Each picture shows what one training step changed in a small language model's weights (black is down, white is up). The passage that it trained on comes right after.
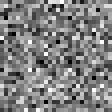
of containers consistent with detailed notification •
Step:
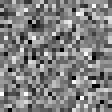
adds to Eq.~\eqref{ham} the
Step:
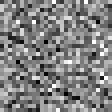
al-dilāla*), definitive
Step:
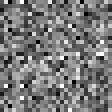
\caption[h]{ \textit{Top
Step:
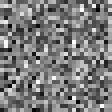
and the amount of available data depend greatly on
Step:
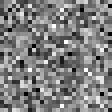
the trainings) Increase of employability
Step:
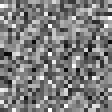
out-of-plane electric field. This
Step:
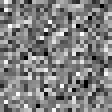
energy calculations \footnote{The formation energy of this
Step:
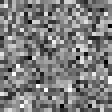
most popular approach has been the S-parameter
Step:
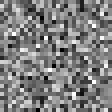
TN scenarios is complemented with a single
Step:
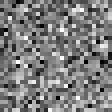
we first obtain monocular depth estimates
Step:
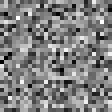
one of the author in his studies. In this
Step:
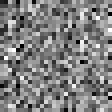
understood to mean that it is deemed as
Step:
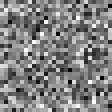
country the frequency, types and causes of
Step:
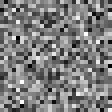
R (Hz) Lamp Temp
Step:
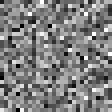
after EOM application (WP4).**
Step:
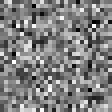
panel number here is the segment number in Figure
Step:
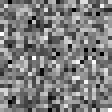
the core material. The Joule losses in
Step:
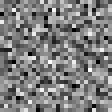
are $\sim 100$ galaxies in their revised
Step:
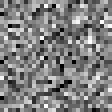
transport for all possible contexts of the rest of
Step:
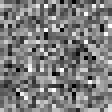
inhibition value up to 100%. The effect
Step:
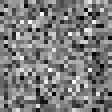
neutralino mass equals $\approx 0.4
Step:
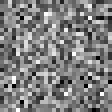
again conserved quantities akin to the excitation number
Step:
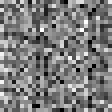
{\bibfnamefont {A.}~\bibnamefont
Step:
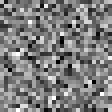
obtained by performing a numerical integration of the equations of
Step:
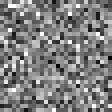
genus *Anopheles*
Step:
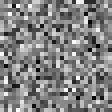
mechanically model cytoskeletal
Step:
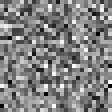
ChatGPT showed strong performance in providing feedback
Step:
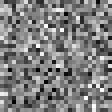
relationships for themselves. In Vietnam,
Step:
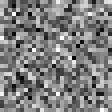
embody societal attitudes, mental
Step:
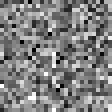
realize the theoretical understanding of this phenomenon, we
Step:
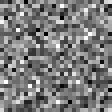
of interest FS, SZ, and
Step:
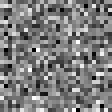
and an evaluation of traffic equal to what has been
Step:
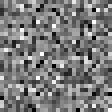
{\it lower} than M5. The examples
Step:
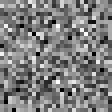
introductions of multi-organs Datasets
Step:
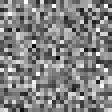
their strengths, weaknesses and areas for
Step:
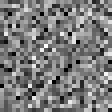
as probing a smooth continuum of hydrogen
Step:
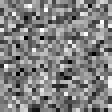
Release: Enum specifying the
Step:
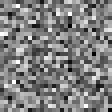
spinons introduced by the dopants as independent from
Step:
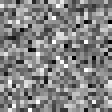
have any structure. As examples of applications, consider
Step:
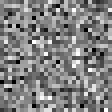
as it often occurs in engineering, the traditional sampling
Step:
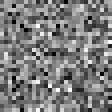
the logarithm scale, i.e.,
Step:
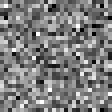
of graphene nanoplatelet/carbon
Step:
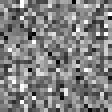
et al., 2024). But to this day many
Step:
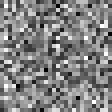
P. Schütze, S.
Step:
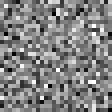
over time; which means your metrics will also change
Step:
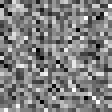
rotational spectra is at the very least a challenging
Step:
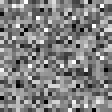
are made in such form? Figure 1.
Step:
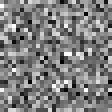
Approach: Perturbation-Aware
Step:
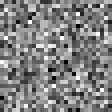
see-saw mechanism. Within the
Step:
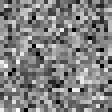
to interact directly with consumers. Interactive features
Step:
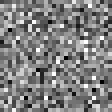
P-Potential in Inceptisols
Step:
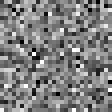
Marine shell wastes consist of calcium
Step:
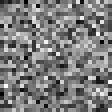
mg/dl respectively. The Mean \pm
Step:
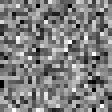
$\pi/2$, the perturbation gets
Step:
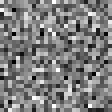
highlights the critical importance of selecting appropriate
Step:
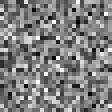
incubated 24 h with 0.1 and
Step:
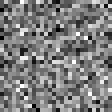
\end{figure} Now, since it is
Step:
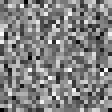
~500 attoseconds if the phase is
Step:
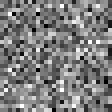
Taleem Ghar and Sindh
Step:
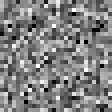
on Biomaterials and inflammation in
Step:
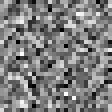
properties of the DM pancakes. Thus,
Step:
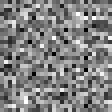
to different one to proceed simulate to
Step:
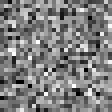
to store fluid is very useful to maintain the
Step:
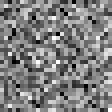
to synthesize a dataset by considering loss value in
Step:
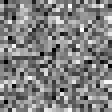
can get net work from a capacitor following
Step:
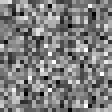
anisotropic superconducting gap, cannot be
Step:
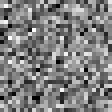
of the simulation and finally the conclusions are presented in
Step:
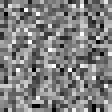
redefine spatialization tools as musical
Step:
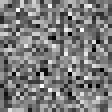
with concentrated sulphuric acid,
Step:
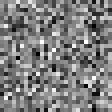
clocks in the future. Field
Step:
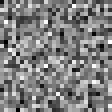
parikha. Each town provided places
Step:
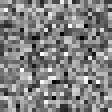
Attack This attack occurs when an
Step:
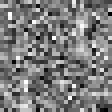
environments that mirror real-world journalistic
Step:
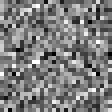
in 2,962 malware samples from
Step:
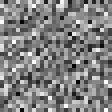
function of excitation density. (c,d)
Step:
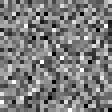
VII-16 sūtras,
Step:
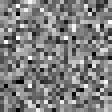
chopped carbon fiber showed that at around 12
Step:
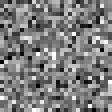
the difference in the traditional dimension is between the
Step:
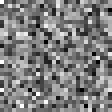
chemical bonding through suitable learning models and
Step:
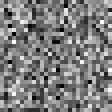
it is possible to calculate the Hurst
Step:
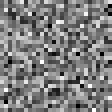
of education Non-formal 0.698
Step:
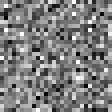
of large scale structures dictates the location of
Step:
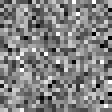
the Apriori algorithm lies in the
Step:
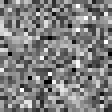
oxygen is higher than that of Mg and Zn
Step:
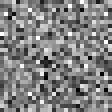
behaves like an attractor, and
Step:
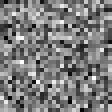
and 5000 rpm. The supernatant
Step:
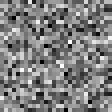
and malignancies. The most common
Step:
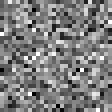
Then, the distribution of displacements for an
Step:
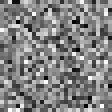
providing unmodeled waveform reconstructions
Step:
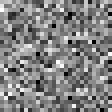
extracts. The stem extracts exhibited
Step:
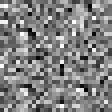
report analyses the working and living conditions of migrant
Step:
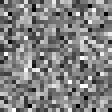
therefore needed to develop a multi-process parallelized
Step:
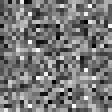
the following useful result \beq \lp
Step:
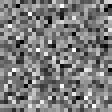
of aesthetic assimilation of
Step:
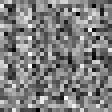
algorithm modifications, such as the addition of
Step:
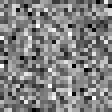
provided template is to be considered as a
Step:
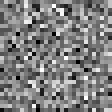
However, within the phenomenological formalism employed in the
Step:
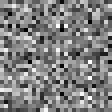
as a thriller and most critical investment
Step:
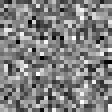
the experiments significantly more challenging to execute than they
